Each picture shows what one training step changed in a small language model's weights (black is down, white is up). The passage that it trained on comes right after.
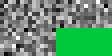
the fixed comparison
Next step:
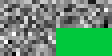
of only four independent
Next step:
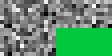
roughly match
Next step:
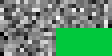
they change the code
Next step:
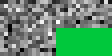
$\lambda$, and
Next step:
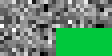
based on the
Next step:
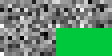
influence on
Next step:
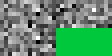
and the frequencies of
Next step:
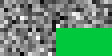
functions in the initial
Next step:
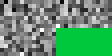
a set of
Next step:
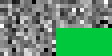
Gaussian distribution. The
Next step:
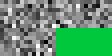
Tensor parallelism
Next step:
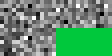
calculations, with
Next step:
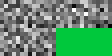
of the number of
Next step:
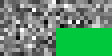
typical tube
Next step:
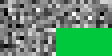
mass in the range
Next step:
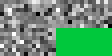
epoch. The
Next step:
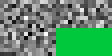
of fermions,
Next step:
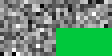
and their moving
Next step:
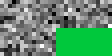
plasma dynamics
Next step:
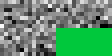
may not be of
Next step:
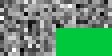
it acquires
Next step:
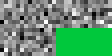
show show the energy
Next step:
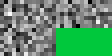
a maximum significance
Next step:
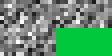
effective field for these
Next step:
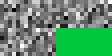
refer to the
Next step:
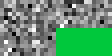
lines. We will
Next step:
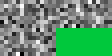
We will choose
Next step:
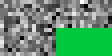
to enable
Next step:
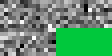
have event name
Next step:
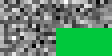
of biological
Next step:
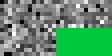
1$ and zero
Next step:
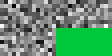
model, the internal
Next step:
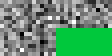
are shown in blue
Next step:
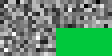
the dots for
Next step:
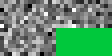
done as
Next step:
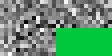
presently defined survey
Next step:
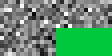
b h spatial}
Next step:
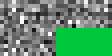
orbiting star
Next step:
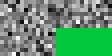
\] As above
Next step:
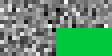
test set ($n
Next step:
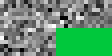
interactions will generally
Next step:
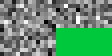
instability. The
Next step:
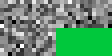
can be written
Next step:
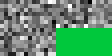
magnetic relaxation,
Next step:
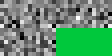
series approximation in relation
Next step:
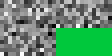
for the deviant
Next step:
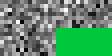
Grant \#
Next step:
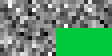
define the cost
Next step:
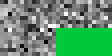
is used --
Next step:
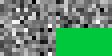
one correspondence between
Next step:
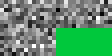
first of these relations
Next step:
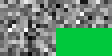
and parameter choices
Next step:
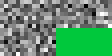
of spectral methods.
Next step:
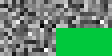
Astronomico di
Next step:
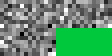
CSI is assumed
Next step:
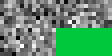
although this
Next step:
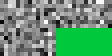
show that the
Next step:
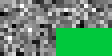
Journal on
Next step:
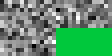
concentrated in
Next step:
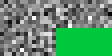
both the CE
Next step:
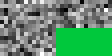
section, we
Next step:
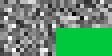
Silva T
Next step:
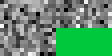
when, as
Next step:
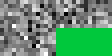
and stress:
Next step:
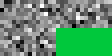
phenomena of different
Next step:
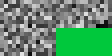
of the three
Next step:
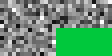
present in conclusion
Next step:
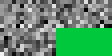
mixing weight
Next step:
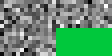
change only its arbitrary
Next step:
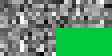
aged that comparison
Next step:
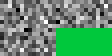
next consider two
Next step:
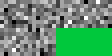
gives rise to
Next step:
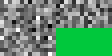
the correspondent
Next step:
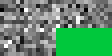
functionality of some
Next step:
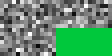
with magnetic field in
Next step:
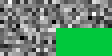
first term in
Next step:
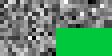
the three eigenvalues
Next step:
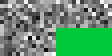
case, then
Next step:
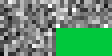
also the second set
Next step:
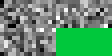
any number of
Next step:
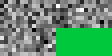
the band shift,
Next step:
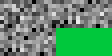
proportional to
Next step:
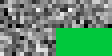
mass of around one
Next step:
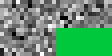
interactions are well
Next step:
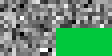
fewer datasets
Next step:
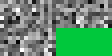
given topological charge
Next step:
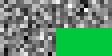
of nose
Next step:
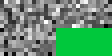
individually and when
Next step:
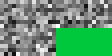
can also affect
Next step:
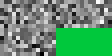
drove more
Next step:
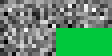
To this end,
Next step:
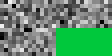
model considering the
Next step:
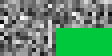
state in the
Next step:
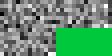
second measurement the particle
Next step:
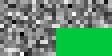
is needed for
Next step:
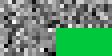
of keV.
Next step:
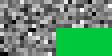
by higher degree
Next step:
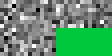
approach and the
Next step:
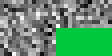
viewed as
